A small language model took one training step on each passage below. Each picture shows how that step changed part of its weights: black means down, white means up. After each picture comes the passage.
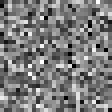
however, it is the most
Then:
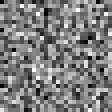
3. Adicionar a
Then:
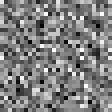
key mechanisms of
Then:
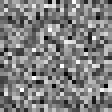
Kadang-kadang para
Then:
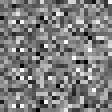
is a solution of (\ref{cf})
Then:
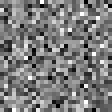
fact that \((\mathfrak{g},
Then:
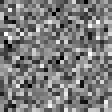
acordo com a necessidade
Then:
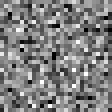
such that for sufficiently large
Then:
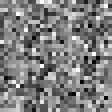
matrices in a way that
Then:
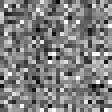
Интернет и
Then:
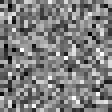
property remains present while
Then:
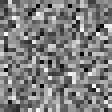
consider Problem 1. Using the method
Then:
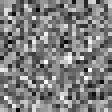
0$. Then there is a meromorphic
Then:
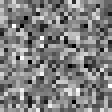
holda o'zini tuta
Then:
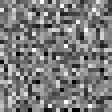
Ўша жойда,
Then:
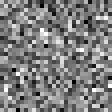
that $f$ is a constant is
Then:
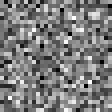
Lemma 2.2 this last expression
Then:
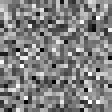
is no cross-coupling
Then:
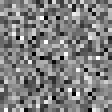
to the density of the set
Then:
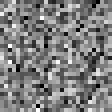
(au lieu de "vraie
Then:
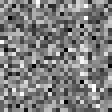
ekanligi belgilab
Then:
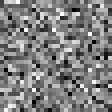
the relationship between the dimensional
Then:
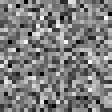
are represented by a continuous group
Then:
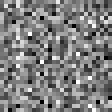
проводили повторні
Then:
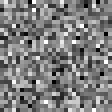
$$= \liminf_{\epsilon \to
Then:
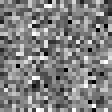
таянган ҳолда
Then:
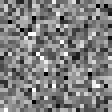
overpartition $\lambda$ of
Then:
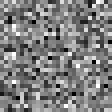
pengganggu tanaman
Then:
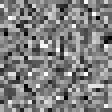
bir qatorda universitetimizda
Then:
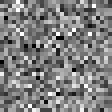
que regresan a México
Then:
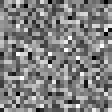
и интерпретацией
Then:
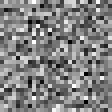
and Depoliticisation*
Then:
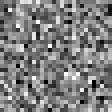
ва солиқ солиш
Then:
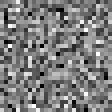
las categorías 1 (se lo
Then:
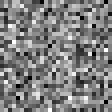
dựa trên
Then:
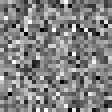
theory. Finally in Section
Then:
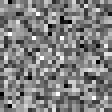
relações pessoais
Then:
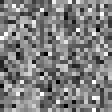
adabiyotlar: 1.
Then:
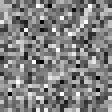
the main theorem. Finally in
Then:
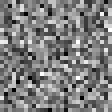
homotopy from $f_0$
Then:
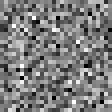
the conjecture suggests that
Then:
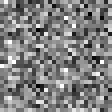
(ii), (iii) and
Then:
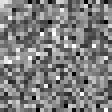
Viegi G, Brusasco
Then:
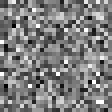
di un paper scientifico.
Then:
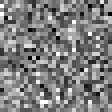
è possibile fare
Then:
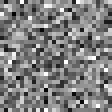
les oublier. Pour que
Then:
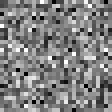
Management Journal**,
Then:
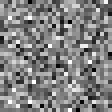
tratate cu produsele
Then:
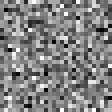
paytlarida qisqa
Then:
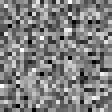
holds. It remains to prove
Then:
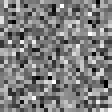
ва ҳимоя
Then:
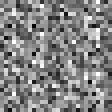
\label{tab} \centering
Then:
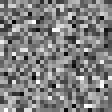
is important to note that there is
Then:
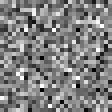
the union is over $C_i$
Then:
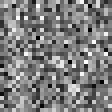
salud, debido a la
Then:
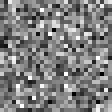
if and only if $\alpha$ may be
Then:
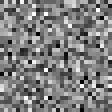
and omitting the disjunction
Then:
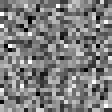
“la solicitud es considerada
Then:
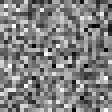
ahlini, shoyad
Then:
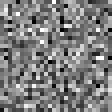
la dimensión cognitiva
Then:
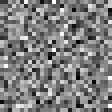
the ``class of a
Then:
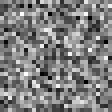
stochastic functional equation, some
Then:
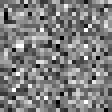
each $1 \leq i \leq e$,
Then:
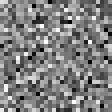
precise, let $X$ be a
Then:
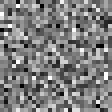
apreende a partir do que
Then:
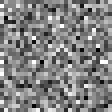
öğretmenin 10
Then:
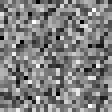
bular yordamida signal
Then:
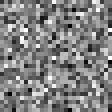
o‘zlashtirib olish
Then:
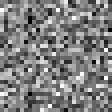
mehnatdan kelgan
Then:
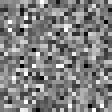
of China\\ {\tt
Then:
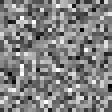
apoio a familiares e
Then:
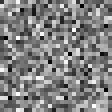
its unique predecessor is
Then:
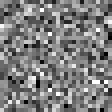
«Один рабочий
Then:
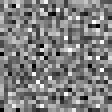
турлари орасида
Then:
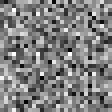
3. Austin J. L.
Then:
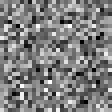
umumiy ehtiyoj
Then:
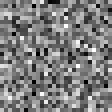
of a symplectic map,
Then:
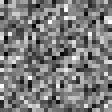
One can see that for small
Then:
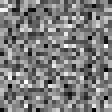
Sherzod qizi
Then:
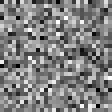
Mitrovici. Ukupan
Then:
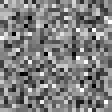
*Maandblad voor
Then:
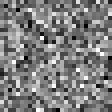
reason is that the representation of
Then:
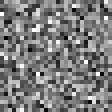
Pode ser visualizado o
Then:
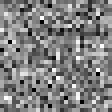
a moving window approach,
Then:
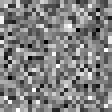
з допомогою польових
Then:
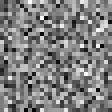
connection of three jacketed
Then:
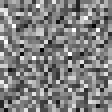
and \, p\in\mathbb{N}$,
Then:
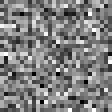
ni aniqlash uchun
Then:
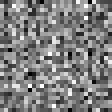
We define the Slater determinant
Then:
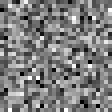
proceso se expresaron
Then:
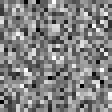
rotating counterclockwise
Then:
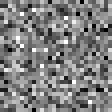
at (0,0); \coordinate
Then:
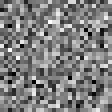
is defined as follows [FU10,
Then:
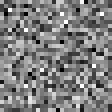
difficult theories, the
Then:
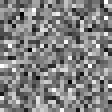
Papers authored or
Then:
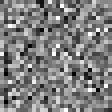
alrededor de todo el
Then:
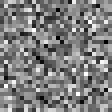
obviously be given in different
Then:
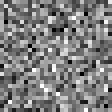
obtain $V(\theta)$, one need to
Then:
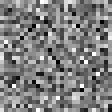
W. Gould; (see more in
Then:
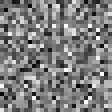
and choose a finite decomposition
